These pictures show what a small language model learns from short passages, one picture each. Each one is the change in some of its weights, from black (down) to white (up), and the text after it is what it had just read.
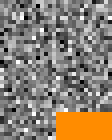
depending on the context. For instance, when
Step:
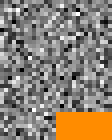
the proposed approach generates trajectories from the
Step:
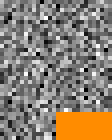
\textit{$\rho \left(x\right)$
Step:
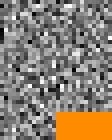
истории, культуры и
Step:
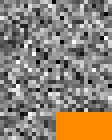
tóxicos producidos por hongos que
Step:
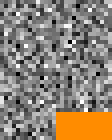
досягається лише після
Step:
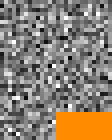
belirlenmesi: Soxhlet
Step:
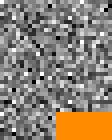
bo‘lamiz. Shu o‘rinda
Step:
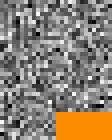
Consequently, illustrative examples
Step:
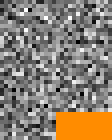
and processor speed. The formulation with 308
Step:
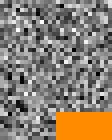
of $p^{-1}$. So for two independent realizations
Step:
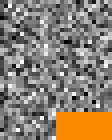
и запустили программу
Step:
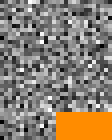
condition in Lemma~\ref{lem:ubound}
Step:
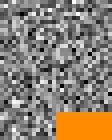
sustentabilidade industrial. Em
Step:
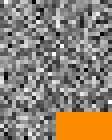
processo de construção deve ser controlado
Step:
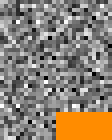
xalqlar adabiyotining
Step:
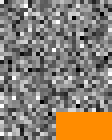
P=\pi$ and that can be explicitly given as
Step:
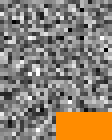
Acora. *Revista de
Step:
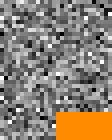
in Uzbekistan to create high-lysine
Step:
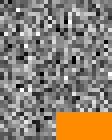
y ansiedad en los tiempos de la
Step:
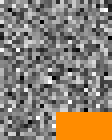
= 0$. Therefore, the argument of Lemma
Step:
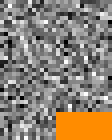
to know how $NN' \times
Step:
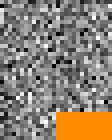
Mathematics, Vol. 38 Academic
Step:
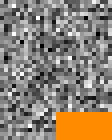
and $L \in [\N]$ such that
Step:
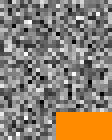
setelah tikungan. Data dari
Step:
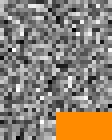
We begin our discussion with a standard
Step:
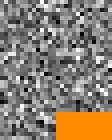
чиновник, высший оклад
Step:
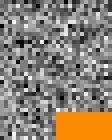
natijasida intensivlashtirish
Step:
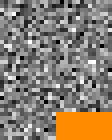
estime que 40 % des ménages de
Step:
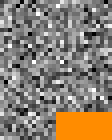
emporgewachsenen Baumes im
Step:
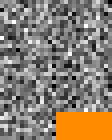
педагогик диагностика
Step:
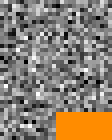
Cartagena para desembocar por la
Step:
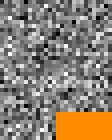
Noncognitive Skill
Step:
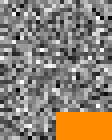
Científica Eletrônica
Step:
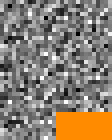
منکر از منظر
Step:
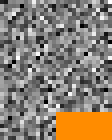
In a similar spirit, certain averages
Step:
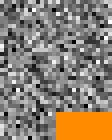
10. Хайбуллина
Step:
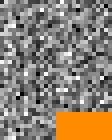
оширишнинг мураккаб
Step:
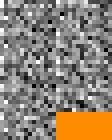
қўлланилиши ҳисобига
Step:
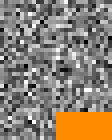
$M$ is a compact minimal rotational
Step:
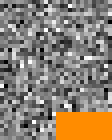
$u$ be a smooth solution to $$
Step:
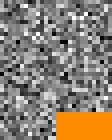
contain scalar coefficients according to remark
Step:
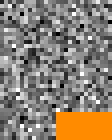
there exists a radius $r>0$ such
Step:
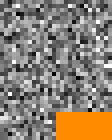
error} Next, we estimate the second part of
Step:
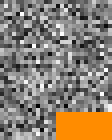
3D, the TEAM-9a problem in
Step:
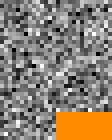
Semiótica de Peirce, que
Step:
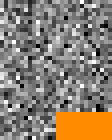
mehrob bo‘lib, uning
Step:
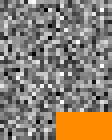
pouco dialoga com o referencial
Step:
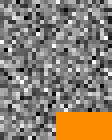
Then the basic result is the following.
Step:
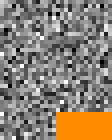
of $\mathcal{M}$ (for details, see
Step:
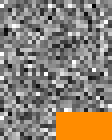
to $\mathcal{DM}(k)$. \item
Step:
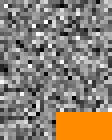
& Stochastic & Averse &
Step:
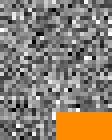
either principally generated or infinitely generated.
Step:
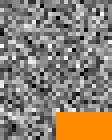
a complete Riemannian manifold $M$ and
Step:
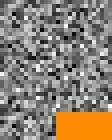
A1] {}; \node[customer]
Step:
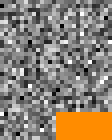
the proof. \hfill$\Box$
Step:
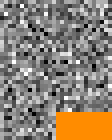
гектарига 20 ва 30 т/га
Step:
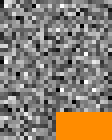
при хронической ишемии
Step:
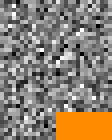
partido y los sindicatos, nuestra
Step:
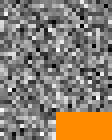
унизу). Просторове
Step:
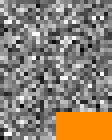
ti dkdkdkd \\ Pages
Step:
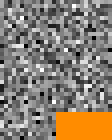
publicación inicial en esta revista.
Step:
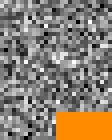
characteristics, expressing the meaning of
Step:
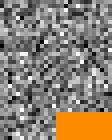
(a breadth-first search over
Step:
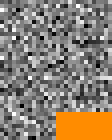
on $C_{1/2}$ and to the identity
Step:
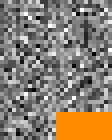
ein Glasröhrchen überführen
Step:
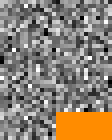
the form $(ux,uv,yv)$. The following
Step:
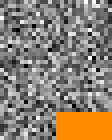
(ACS) acerca das problemáticas das
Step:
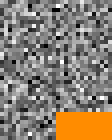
42 van de onderzochte dieren
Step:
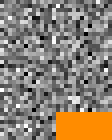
menyusun materi penyuluhan yang
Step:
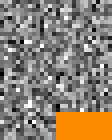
qo'lga kiritildi: -
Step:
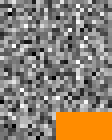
contradiction shows that $W_r/S$
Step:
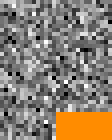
we get no solutions for $n$, $m$ such
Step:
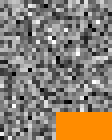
with data $f$, which can happen only if
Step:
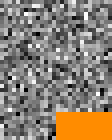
parceria com outros profissionais, como
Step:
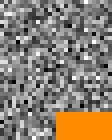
nihil aliud est quam
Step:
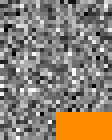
subset of $M$ and $H$ is a local
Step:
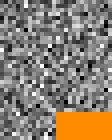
line segments. That is, each block
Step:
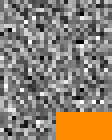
фойдаланишади, чунки
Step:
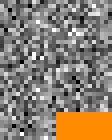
d) &\mapsto & \maclA
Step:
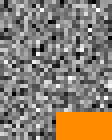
$(\mathcal{F}, \subseteq)$. We shall show
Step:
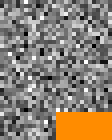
apresenta origem multifatorial, podendo
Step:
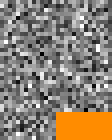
21 asr menejmenti uchun 25
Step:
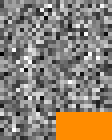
papel, para cada cultivo se
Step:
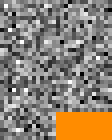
pelo menos uma vez na vida.
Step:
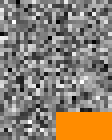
dielectric liquid should be from
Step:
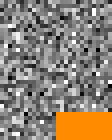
доблестным видом
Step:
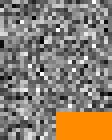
occupation frequency $\varphi$ of
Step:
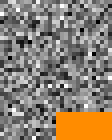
II. Tendon of the extensor carpi
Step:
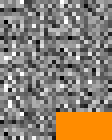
чиқиш қишлоқ
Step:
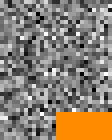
Aconitum C200 als Angst- und
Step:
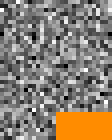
Fakult\"at f\"ur Mathematik,
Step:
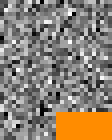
o'g'li Kambag'allik
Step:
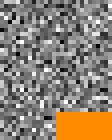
se observa un trabajo en el plano
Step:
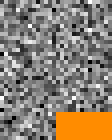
Musiktherapeutische Umschau
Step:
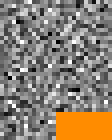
этой цели требует
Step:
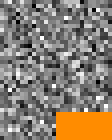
входное тестирование,
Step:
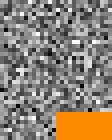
son planificadas por el sistema a pesar
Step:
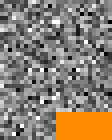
al. 2021). Современные
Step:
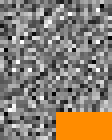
iqtisodiyotga qarshi dasturlarning
